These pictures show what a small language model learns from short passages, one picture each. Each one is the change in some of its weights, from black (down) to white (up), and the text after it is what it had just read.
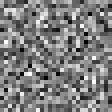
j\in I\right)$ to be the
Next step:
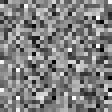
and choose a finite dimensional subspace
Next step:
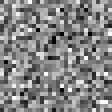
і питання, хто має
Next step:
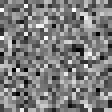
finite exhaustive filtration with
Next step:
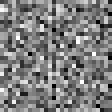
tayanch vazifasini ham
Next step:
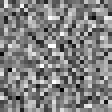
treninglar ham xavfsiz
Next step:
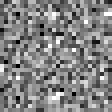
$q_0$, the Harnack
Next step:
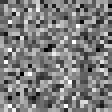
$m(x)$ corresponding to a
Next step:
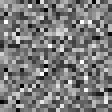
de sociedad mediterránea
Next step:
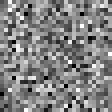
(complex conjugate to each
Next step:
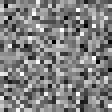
positive factor are equal to the expressions
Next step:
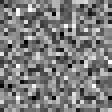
productos y servicios a las
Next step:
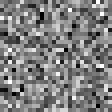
$d|m$, since raising a
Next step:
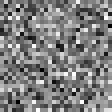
Kutubxonada mingdan
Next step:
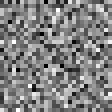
Interfaol mashqlar
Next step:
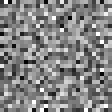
talab qiladi. Ushbu
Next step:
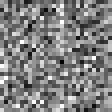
highly oscillatory feedback.
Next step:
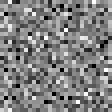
зокрема. Список
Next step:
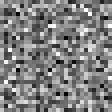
фрезы, полимерный
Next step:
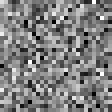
to a complete analysis of source and
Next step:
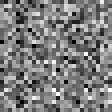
política de proteção dos
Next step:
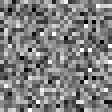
Principios, reglas,
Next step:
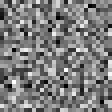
talabasi Anvar Sobirov²
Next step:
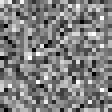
dua faktor, dan kontrol
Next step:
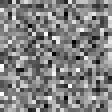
Axmedova Navoiy
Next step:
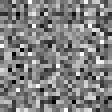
the quasiminimality proof, that
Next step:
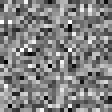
turns out that these classes---the
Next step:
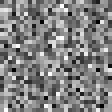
basis which contains $D$ as a subset.
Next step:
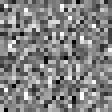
породных отвалов 28
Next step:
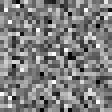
Lemmas \ref{dimleft} and
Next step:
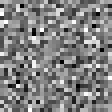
inequality. In particular, $q_Y
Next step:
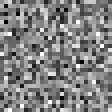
15 ww, en pacientes que
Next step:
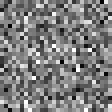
karnym podlegają
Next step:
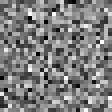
corollaries \ref{triangle}
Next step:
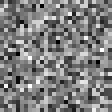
informação e comunicação foram o que
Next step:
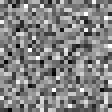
the algebraic closure of $\Q_{\ell}$,
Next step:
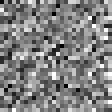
yil 1 yanvardan boshlab
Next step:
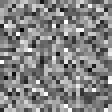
TDIU Ilmiy ishlar
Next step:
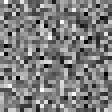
cooperativas utilizan,
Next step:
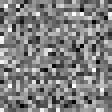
Euler element. The causal
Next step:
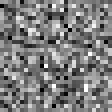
Efficient Reduced Order
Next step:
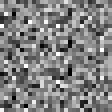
DANEMARK Danida
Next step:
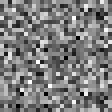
\Uin \cup \Uon$, in
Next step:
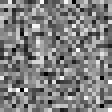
for $i=N$ is the same
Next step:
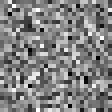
a ``hole'' (as resulting from
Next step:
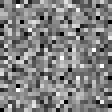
$g$ commutes and both
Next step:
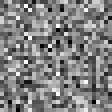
los estudiantes, sin producción de
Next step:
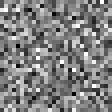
% We consider the Helmholtz
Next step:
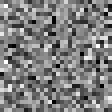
Since the PORD model does not rely
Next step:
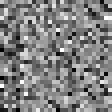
etish uchun vosita; -
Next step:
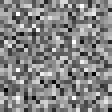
оптимального состава
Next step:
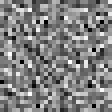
cases will be tested, therefore, 4
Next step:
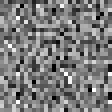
una combinación de interés y
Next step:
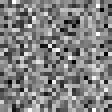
\in \R^{N_{\theta}\times
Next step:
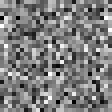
di Indonesia diprediksi
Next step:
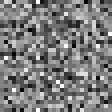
last inequality may be satisfied due to the first
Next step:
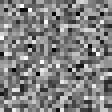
of projections and finite extremal tracial
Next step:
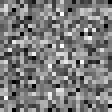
problems with different boundary conditions, for systems and also
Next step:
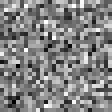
вільного у зв'язаний
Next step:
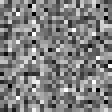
\cdot v $$ for all $n \in
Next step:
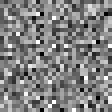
using (\ref{pluckerrel}),
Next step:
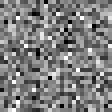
ismi, zarb etilgan
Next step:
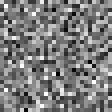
gestion d'ATACADAO
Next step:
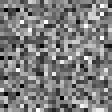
Tahun 2014 tentang
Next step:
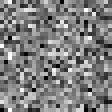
of measuring only non-empirical
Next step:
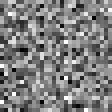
les matrius de vectors propis
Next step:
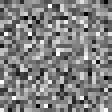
mês.”* No que se
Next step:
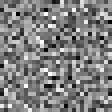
it encounters an $U$
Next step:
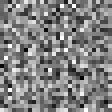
costs of providing these reserves
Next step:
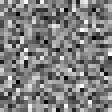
10-umumiy o'rta
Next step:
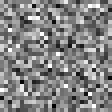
DC: World Bank,
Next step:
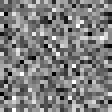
they are nowadays one of the
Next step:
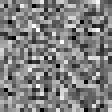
бўлиб, مِنْ
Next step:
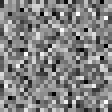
aniqlash: Oyoqlarning
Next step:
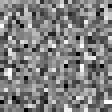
do significado de uma palavra para
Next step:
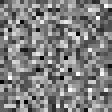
be transformed into spatial derivatives
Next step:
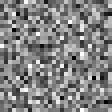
above, we obtain the following lemmas:
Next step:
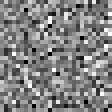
групи диференційних
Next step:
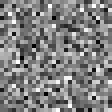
$\RP^n$. They have called
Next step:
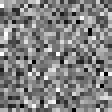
form animals. // International
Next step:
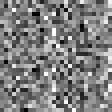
Tek men buzıp tún
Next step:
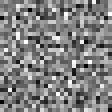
г. и финансирана
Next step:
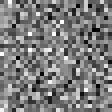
and Early Experience. In
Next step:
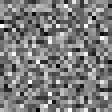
in particular, on the example of using this method
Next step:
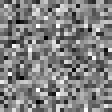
result is incomplete. (The error
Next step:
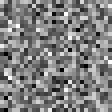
descartados artigos fora do
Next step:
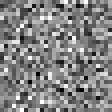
та недостатніми
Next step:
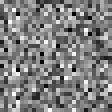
University of Innsbruck \\
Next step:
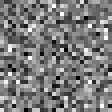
Las hipótesis actúan
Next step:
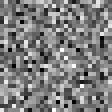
capacitando os profissionais de
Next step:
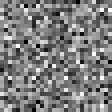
G$ii) also reduces for
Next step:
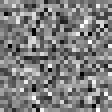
voting methods are clearly based upon
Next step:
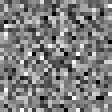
alimentos através das
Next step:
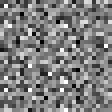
einer Teilnehmerin
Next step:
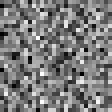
\, \Leftrightarrow \, \forall \lambda
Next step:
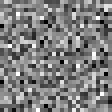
lines not belonging to the
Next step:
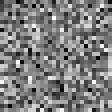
projective 1-manifolds. There
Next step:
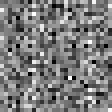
организованной по
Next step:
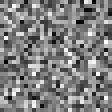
function of the renewal measure associated to
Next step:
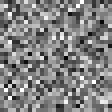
va yechimlar 55
